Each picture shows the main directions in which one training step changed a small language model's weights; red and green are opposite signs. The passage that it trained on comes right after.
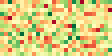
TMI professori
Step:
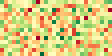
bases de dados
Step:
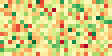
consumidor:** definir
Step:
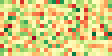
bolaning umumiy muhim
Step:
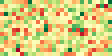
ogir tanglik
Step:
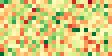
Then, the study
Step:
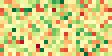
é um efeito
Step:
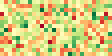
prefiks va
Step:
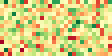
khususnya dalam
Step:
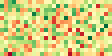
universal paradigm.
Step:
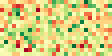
na prática pedagógica
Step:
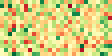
- * Drzewa
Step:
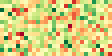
no solo la adaptación
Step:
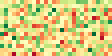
mundo do trabalho;
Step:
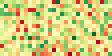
balki jahon
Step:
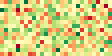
y transformación de las
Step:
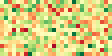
de los adultos
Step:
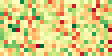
dok je kod 21
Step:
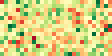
sebagaimana yang
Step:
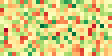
dam olgani
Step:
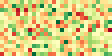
universidades no están
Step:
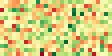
respecto al control de
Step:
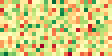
partir de políticas
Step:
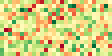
de Pesquisa
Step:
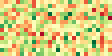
Distribución por
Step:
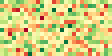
todas las tecnologías no
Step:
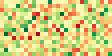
uzatishni bu
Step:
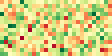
w zakresie
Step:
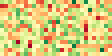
dengan penilaian
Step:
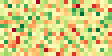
evoluții uneori
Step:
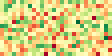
психофизического развития
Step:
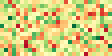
CP, Farrar
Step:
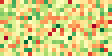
processing, and analysis
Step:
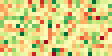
деятельностью организаций
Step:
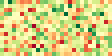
уйти от
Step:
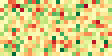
- Uso de
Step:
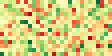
yangilanadigan va
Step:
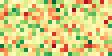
ajralib turuvchi
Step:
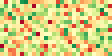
pendula* of
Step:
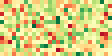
ejercicio profesional
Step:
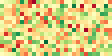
boshqaruv (neft
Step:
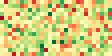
M. Pernice
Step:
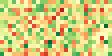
prazo, pois quanto
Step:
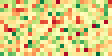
analitik usulda
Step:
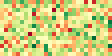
задач и проблем.
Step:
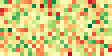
dem Decodieren haben
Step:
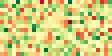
lire autrement
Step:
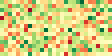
para atender las
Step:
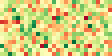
comprometeram a
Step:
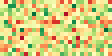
scientific thesis
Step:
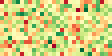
Особенности развития
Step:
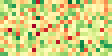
всегда и не
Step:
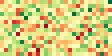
asosiy tushunchalari
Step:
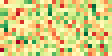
topishga ijodiy
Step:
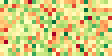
un papel clave para
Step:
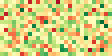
o Pico de
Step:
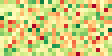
в исследованных
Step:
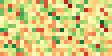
R - kasallikning
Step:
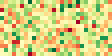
individu se conforme à
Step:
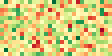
yuqori termik
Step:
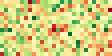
producciones y publicaciones
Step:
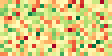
inson hayotidagi eng
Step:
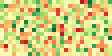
projections of
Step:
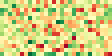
satisfação quanto ao
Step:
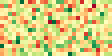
reports the
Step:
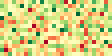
в концентрации
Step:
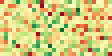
Ключевое значение
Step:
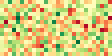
ancha pastda
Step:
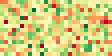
inmune a
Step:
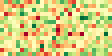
та можливість їх
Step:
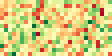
изучили различные
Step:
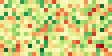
tushuncha berilgan.
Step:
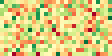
sau parțială,
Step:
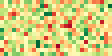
Universitatea de Nord
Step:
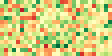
deze studenten
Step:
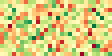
Va bu mavzu
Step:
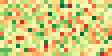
operatsiyalar: -
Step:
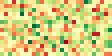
характеру або
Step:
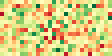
uchun kasbiy talablardan
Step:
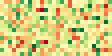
atribuir aos
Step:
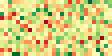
AT RISK
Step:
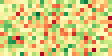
This study seeks
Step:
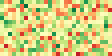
alienacji i
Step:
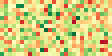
va takomillashtirishlarni
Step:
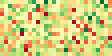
tillarda sut
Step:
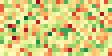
menu makanan
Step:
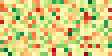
serem levadas em
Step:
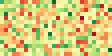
d'un individu sont
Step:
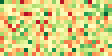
ve k4”
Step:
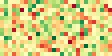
de sus deberes
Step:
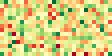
texnologiyalarni joriy etish
